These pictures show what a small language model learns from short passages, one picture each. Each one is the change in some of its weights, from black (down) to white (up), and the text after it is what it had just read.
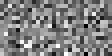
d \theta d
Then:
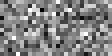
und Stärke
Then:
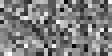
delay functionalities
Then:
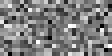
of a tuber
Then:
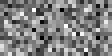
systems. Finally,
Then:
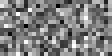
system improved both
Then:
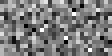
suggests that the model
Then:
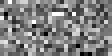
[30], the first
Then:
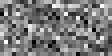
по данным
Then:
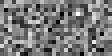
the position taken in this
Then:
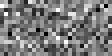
на базе
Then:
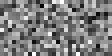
analisar as
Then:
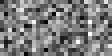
Note that this map
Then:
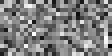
Hall, C.
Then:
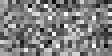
Higgs mass
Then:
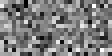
Hamiltonian densities corresponding
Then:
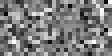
eng yaqin
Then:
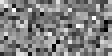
direitos, os
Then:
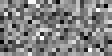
значение в
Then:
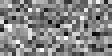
of digital technologies in
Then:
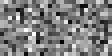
using a medium
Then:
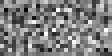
the sales can be
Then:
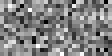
that are part of the
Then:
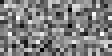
songs to ensure
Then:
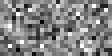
can close the
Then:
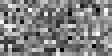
for the three models from
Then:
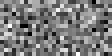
be considered as a
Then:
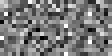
Так как
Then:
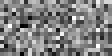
be studied within the
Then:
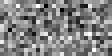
this current expedition
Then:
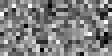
P Age Group
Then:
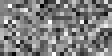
Data Science Institute,
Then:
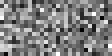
movimentos de
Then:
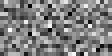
Image Fig.
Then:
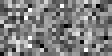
and financial strain
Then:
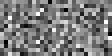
(x) ensure
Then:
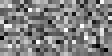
of using games
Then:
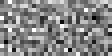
once in a
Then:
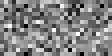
their use in advanced
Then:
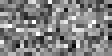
To determine the
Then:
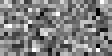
of literatures try
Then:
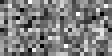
fraction and group
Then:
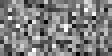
rates therefore suggests
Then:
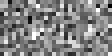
таковое в
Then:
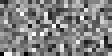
and wooden
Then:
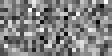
reuse. The
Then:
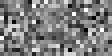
takes the value
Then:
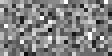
we see that ${\cal
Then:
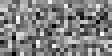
songs on cultural
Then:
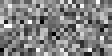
in future. To obtain
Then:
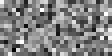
solution, however because they
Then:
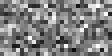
producing the visual
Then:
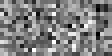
The circle indicates
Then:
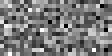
of their active
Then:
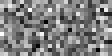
that competition
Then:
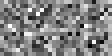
support policies.
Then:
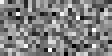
challenges: (1)
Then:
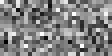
partition, there
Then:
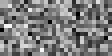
of Multilayer
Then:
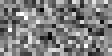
two parameters speed and
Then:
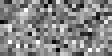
assistance between students
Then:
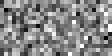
the culture,
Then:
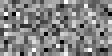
have to perform path
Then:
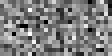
capability to turn
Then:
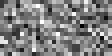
typically scholars
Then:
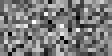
one of the most
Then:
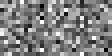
barriers of
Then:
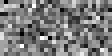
the Fundamental
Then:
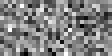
now going to present
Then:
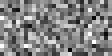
\times r$ matrix
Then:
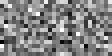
with the living
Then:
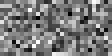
sua vida,
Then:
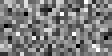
мире. –
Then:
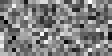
treated by the
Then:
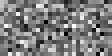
because both of these conditions
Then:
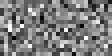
as weight loss or
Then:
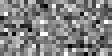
dit bedrag
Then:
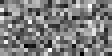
über die
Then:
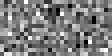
of the Afar
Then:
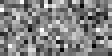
superposed on the
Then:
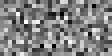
particular, the role and
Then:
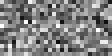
Aside from the
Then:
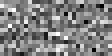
erosion risk
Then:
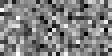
Nacional de
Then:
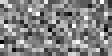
with the principles of
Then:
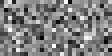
the expectation is
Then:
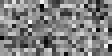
F. Li,
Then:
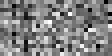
Asia in
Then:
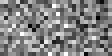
generic points of
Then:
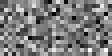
Negeri 1
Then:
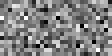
n$ (that
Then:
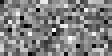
of those who put
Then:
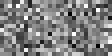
edge on, and
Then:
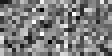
is usually not
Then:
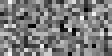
etish kabi
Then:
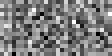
$\eta$ through
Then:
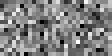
convenient to consider this
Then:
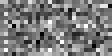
Technology Development
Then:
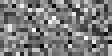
flanking residues
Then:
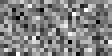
can be define as
